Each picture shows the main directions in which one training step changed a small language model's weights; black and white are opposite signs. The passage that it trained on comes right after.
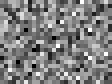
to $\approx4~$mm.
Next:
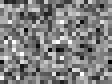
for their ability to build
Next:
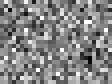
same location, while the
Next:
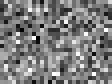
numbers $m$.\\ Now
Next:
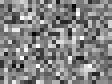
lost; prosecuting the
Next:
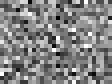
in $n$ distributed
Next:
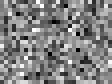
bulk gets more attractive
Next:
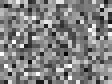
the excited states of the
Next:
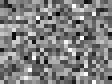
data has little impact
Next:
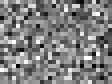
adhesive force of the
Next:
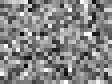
from the GEA theory
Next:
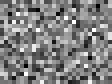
value for the fluid moduli.
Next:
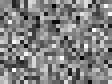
limited to atomic lines
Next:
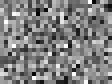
order in $\phi$ if we
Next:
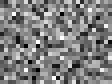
by solving the governing
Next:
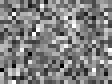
galaxies seem to be slightly more
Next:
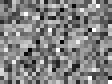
frequency resolution, as the gaussian
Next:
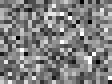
different ranges of the couplings
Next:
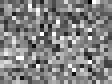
$N$. In order to have
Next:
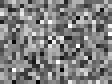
a collection of nodes (at
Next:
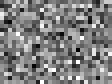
and it will lose less mass
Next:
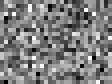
Unit\\ & High
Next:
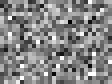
if they admit $n$
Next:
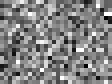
in CNNs is proposed.
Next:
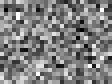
4.9 & protostar
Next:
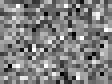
sectors. When the
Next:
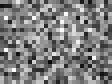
non-Cauchy surface
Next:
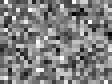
For an $N$-dimensional
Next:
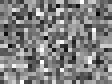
activity cycle of the
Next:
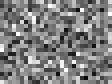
that Typed Jackson
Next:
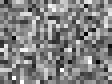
through spatial separation of the
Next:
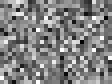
the NLS starting from a
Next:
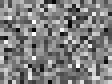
symmetries. In particular,
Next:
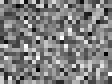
vertical profiles with varying
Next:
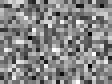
the main parameters of the model from
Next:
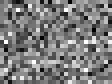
one "red" (3C
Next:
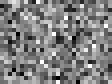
to better record and
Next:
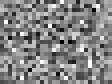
laws together with H-theorem
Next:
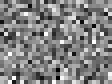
role, not temperature fluctuations or
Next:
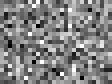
lepton DIS by the
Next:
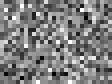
not specifically formulated to
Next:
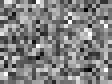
distinction between the two
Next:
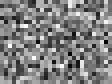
aid the discrimination
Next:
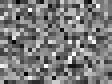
Center for Dynamic
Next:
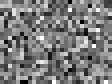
identical neural network structures for
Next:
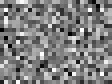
EHR \\ Infection
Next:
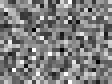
to fractional set. Existence
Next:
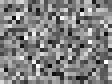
3 indicate that the superconducting
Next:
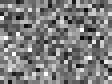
A4. Although agent
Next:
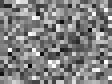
and a Fourier decomposition in
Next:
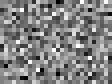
energies). Equivalently they
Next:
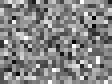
the vertical cut are shown in
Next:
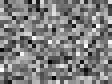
radius $R_H =
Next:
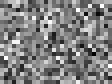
the UV, and a
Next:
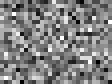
are normalised by the volume
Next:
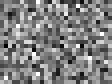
proxies for calculating the
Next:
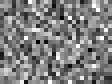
present in this article, we
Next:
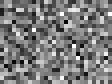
level. This higher electronic level is
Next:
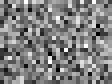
It remains to prove the above
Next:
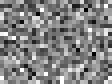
are unaltered from their original
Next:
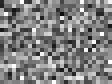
setup of 4-port
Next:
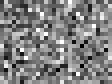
direction of the Gaussian beam from its
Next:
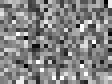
the observed frequencies, it is expected
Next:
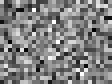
upper limits were derived to a
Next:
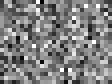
force at finite temperature ($T >
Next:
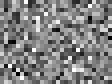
reduced to a non-linear vector
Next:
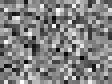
hints at a solution to the
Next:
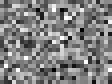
current density does not satisfy the
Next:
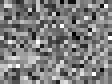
type II burst.
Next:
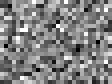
receiver looks for
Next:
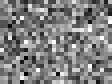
\alpha < 2$. The results
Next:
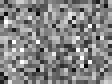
In order to minimize both
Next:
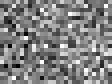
and they are found to be under
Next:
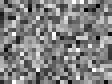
There is much interest in
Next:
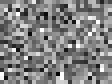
combined to calculate such critically
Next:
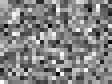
to solve Lorentz
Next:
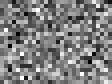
time can even result in the
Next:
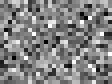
to TACT (line
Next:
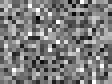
minimum (corresponding to
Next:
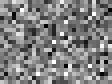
spline interpolation is also
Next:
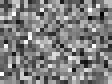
thus more suitable for
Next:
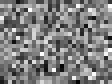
The Schechter parameters for the
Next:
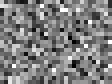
twin sector.
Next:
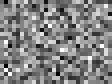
by limiting the CR
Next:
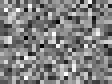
estimated to be 6.1 T
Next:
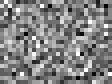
For Talon1, they
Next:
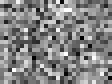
and wall hydrophobicity
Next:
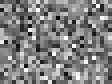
indicates that the noise temperature agrees
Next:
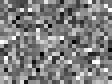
ones of the previous sections,
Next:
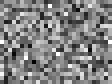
systems. Pure diffusion,
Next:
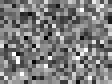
in our scenario, such terms
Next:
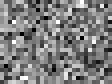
curves). For this structure function analysis
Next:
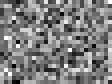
the lower energy model around the
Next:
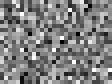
that a high ellipticity can
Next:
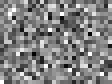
From now on, we abuse
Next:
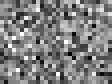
flux. Available
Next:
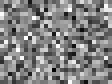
and the configurational temperature. We
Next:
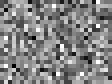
south of the AR
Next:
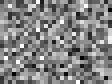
hydrodynamics of nearly
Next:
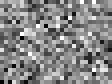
members in the radial range
